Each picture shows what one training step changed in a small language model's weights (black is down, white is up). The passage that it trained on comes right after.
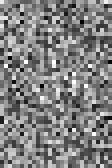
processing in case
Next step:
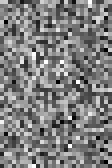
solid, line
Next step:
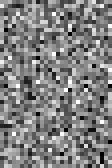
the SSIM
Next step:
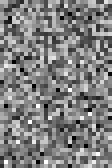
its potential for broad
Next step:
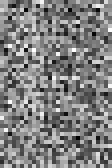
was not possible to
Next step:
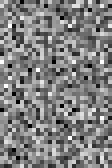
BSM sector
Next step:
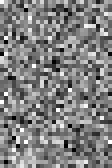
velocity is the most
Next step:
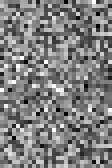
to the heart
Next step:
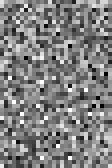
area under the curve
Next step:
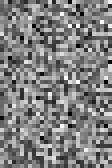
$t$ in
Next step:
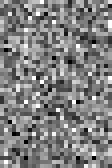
We have shown that
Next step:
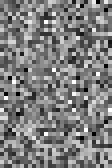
by radiation.}
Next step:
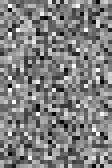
X decoding step
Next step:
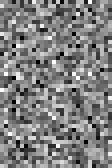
scan fluxes
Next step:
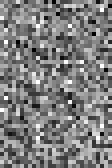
calculations. In
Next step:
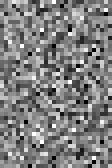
particle. There
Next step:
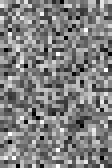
transmit phases of
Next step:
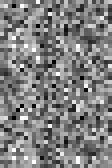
let us retain
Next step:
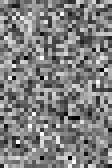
the value of
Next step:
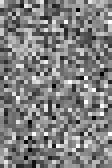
is used. The
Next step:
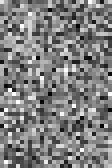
no sign of a
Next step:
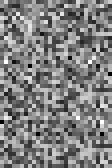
the reference state
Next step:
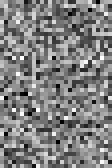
spectral images, as
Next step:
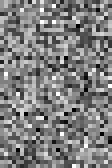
shows that this effect
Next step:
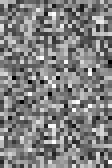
if all required parameters
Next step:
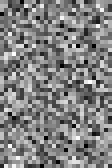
quantity calculated is
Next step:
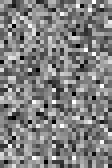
select the function
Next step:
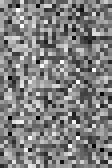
simple, but sufficient
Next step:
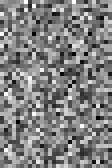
the organizers
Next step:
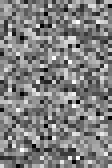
numbers for the
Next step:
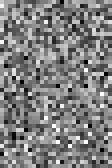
task, Table
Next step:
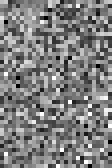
a flow that has
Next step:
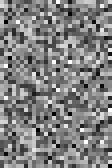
energy components in the
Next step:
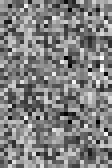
also be expressed as
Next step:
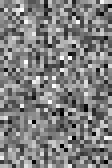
depending on stellar
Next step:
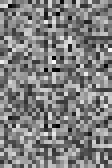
with models including the
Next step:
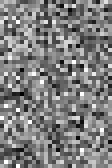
samples very few
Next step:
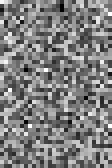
original model can be
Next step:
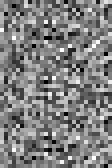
obtained from the
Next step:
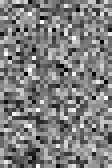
isolation of
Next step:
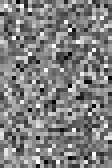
They improved
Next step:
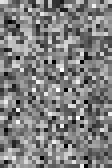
exists a
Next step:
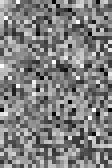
power series method
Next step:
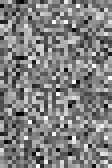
\leq \sigma
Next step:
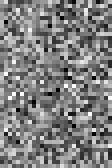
a line current source
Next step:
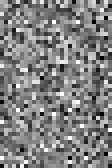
curve normalization.
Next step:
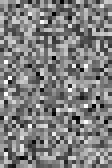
simulation of the distance
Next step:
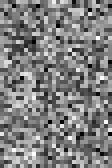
board type.
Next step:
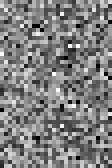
chances to be
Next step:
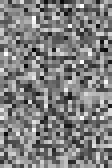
systems. If the
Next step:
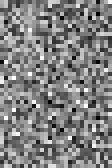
a strong mean
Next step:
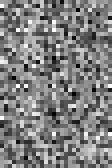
and is assigned
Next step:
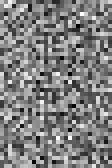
cause of some
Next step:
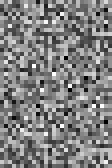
on the use of
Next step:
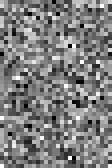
components can be extended
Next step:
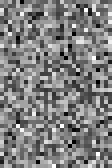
to the tension
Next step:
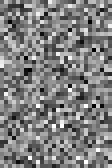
In the framework of
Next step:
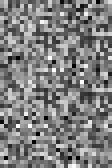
such a massive
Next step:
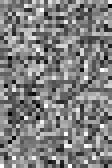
One in every 15
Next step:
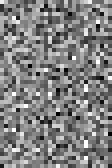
electronic system is
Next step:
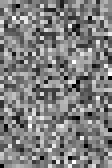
new type of motion
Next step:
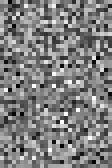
in both Fig.
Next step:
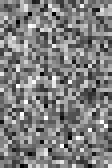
and diffusive
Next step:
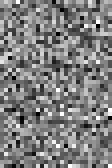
concentration is
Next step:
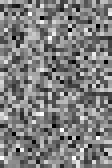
of this process is
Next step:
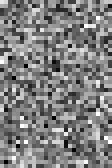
density is interpreted
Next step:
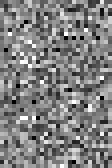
broke up again
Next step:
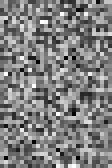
such as the temperature
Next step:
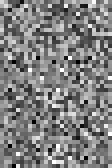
regular functional of the
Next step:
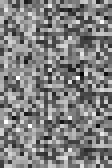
evidence for clustering
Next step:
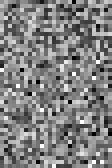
when the bonding
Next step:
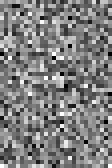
of reviews on
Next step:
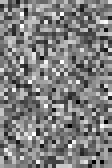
symmetry, the zero
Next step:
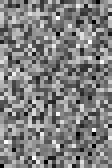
transition. A recent
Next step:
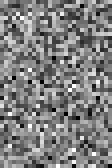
the number of
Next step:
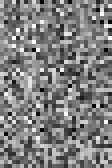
the past
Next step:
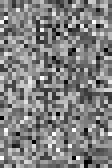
we suppose that
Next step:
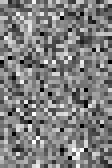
the weak-field
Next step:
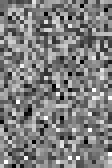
by adjusting
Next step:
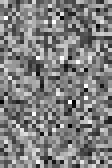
that the distribution function
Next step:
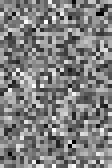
the ring at
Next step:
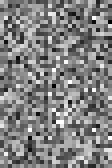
all three algorithms.
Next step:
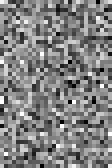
gas formed as
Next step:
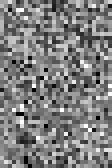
could suffer from
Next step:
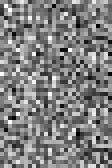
and compromising
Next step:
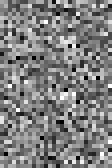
parameters which characterize
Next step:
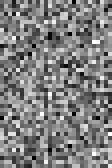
along with the mean
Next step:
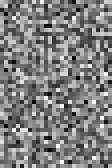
measured with the
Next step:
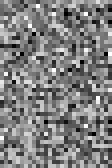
constrains the possible
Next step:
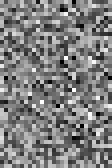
top to bottom).
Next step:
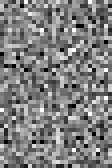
Materials }
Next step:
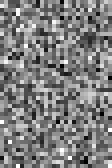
and polarization
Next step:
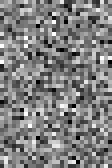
emergence of
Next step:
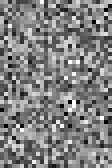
distributions in the
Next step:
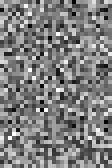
integrated color for
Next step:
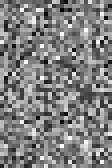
above though. This
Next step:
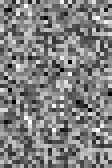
called Fermi
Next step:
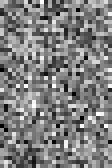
is caused by
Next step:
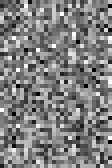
GOF in
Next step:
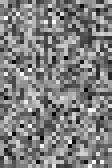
that the number of
